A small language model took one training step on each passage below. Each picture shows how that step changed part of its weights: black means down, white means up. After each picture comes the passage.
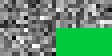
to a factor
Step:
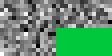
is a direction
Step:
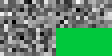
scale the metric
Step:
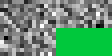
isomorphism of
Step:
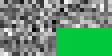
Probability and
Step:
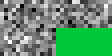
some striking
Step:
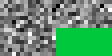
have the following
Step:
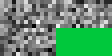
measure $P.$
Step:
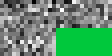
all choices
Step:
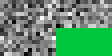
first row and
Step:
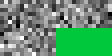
First use the
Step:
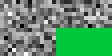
these Riemann
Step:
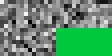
number of nodes
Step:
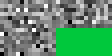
consists of
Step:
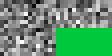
a function $f
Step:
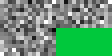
limit which is
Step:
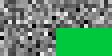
section 1 in equation
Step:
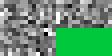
is taken
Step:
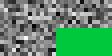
these two series
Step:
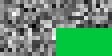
we obtain the
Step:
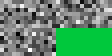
for sufficiently
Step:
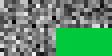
probability of $\sum
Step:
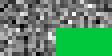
from physical
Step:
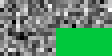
variables for the
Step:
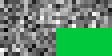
that are $\geq
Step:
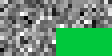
are not in
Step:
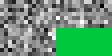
interval for the
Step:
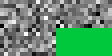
definite due
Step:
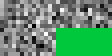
space of curves
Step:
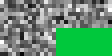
for the solution of
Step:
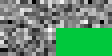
$ \arg
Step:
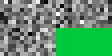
le degr\'
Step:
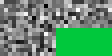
of the system
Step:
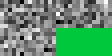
$b \to
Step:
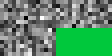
to show that
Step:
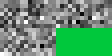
fast to
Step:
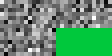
be written
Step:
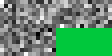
condition, and
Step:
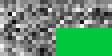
the aspired
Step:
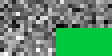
us to consider
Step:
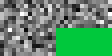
and consider two
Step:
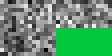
which is a solution
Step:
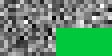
discussions on
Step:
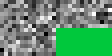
on density
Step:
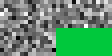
is a directed
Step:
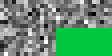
$\lambda$ and
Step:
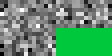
is even more
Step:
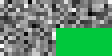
obtaining the exact
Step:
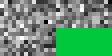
& average
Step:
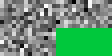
Assume to the
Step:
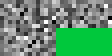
prime such
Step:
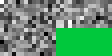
fibres of
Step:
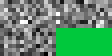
decomposition shows
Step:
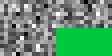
is scaled
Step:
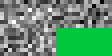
the problem (if
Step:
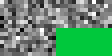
observed data,
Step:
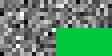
For Data
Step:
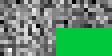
differentiability of
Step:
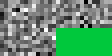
state representation.
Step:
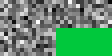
are minimal vertex
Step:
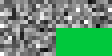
ist in
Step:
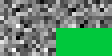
notation and denote
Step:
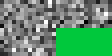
as follows:
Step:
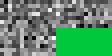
define $$\align
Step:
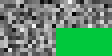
the vectors
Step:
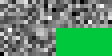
containing a
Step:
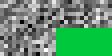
the ones that
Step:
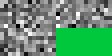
true for
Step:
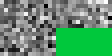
of localized
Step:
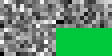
$t$ of
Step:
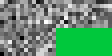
equations in the
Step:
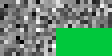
The function \[
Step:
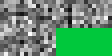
topology, and
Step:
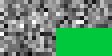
recall from
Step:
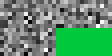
inverse of
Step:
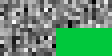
n$, we define
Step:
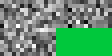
In Sections
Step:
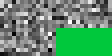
equal to minus
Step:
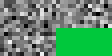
then produces the
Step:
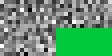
tensor product
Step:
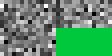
following lemma is given
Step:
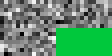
$G$ be
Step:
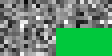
\cong \mathbb
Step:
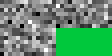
vertices $\X$
